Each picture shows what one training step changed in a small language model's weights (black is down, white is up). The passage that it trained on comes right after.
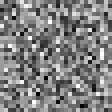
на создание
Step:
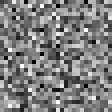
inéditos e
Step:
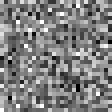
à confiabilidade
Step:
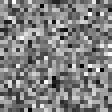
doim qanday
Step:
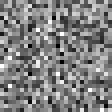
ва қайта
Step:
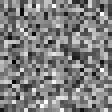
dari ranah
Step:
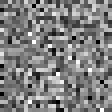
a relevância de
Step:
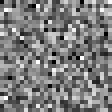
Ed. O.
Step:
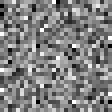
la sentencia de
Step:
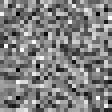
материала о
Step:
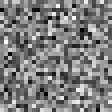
frequente do professor
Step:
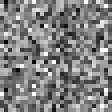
Ziel zu
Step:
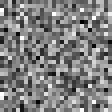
de pobreza.
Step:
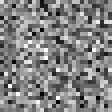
яких раніше
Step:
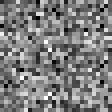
von Deci und
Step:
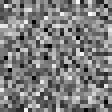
**Online Journal
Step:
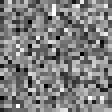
o expuestas
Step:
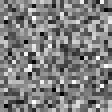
rivojlantirish vositasi sifatida
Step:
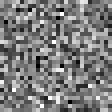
âmbito da
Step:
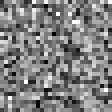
همان طور
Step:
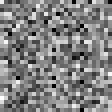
texnikasi va
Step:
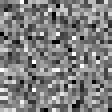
foydalanishning samaradorligini
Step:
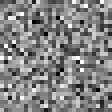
його ще
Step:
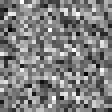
управління та права
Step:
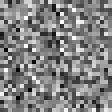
vendidas se
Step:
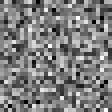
tashkil etadi .
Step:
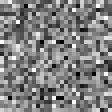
assistirem e
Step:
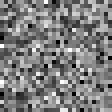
datos de otros
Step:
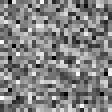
la réalisation de
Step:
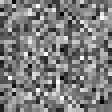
permitindo uma
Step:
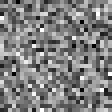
на эффективность
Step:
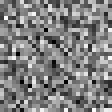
знання та
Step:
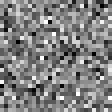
Vila Brasil.
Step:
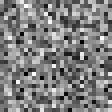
связан с
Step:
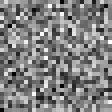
especialista frente a
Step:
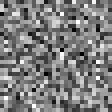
valiosas sobre
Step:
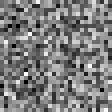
Constitucional. Es
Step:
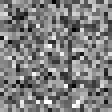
va ta'limga
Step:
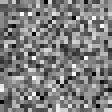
determinado assunto
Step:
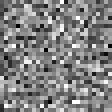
науковців у
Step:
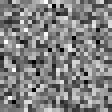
secteur informel.
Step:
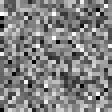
improve the
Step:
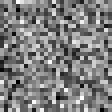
листовки и
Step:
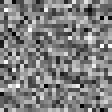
. При
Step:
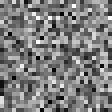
el concurso de
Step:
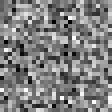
o preocupare
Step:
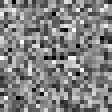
Gh. S.
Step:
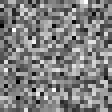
Puerto Rico
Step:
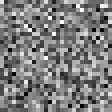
processo de triagem
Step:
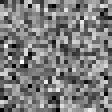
estándar de
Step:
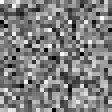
dil o'yinini
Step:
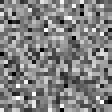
situation is the
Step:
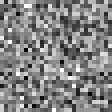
тремоло со
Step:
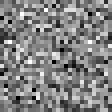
Tableau 5.
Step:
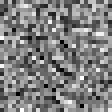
для всіх
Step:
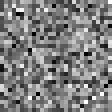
en función de la
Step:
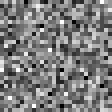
internacionales que
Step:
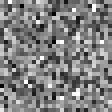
belgilangan. -
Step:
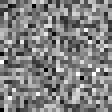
article provides
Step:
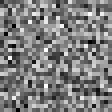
da seguinte forma:
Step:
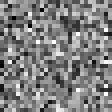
que el proceso de
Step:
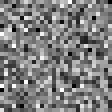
eng ko‘p
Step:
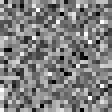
seperti Carl
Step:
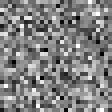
hamda ilg‘or
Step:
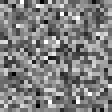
seu entorno,
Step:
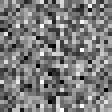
le service de
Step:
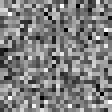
și putere lui
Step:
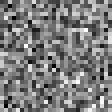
desde una perspectiva
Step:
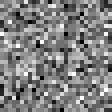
5. Lendel
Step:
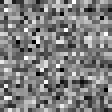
. Tabel
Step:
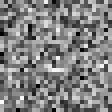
datos de los
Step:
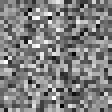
besten vom
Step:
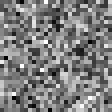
of Machine
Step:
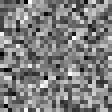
ifadesi ise
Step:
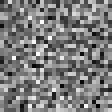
de lado ou
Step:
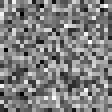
mustaqil o'quv va
